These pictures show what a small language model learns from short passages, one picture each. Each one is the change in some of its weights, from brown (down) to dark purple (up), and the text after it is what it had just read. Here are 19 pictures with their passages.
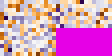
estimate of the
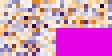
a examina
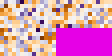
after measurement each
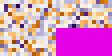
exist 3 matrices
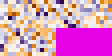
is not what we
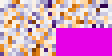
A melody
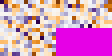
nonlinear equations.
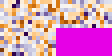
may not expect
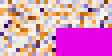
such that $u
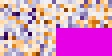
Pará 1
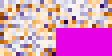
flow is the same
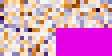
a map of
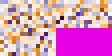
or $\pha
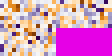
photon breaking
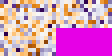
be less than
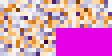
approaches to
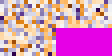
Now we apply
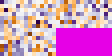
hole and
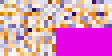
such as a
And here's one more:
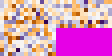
bu hafta
